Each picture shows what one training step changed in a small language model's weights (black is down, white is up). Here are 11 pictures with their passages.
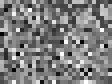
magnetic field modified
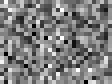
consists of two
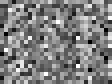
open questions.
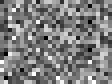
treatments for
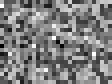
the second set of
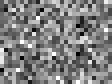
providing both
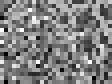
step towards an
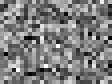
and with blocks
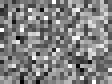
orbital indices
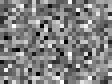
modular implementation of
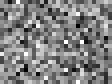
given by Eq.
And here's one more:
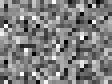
20). The development
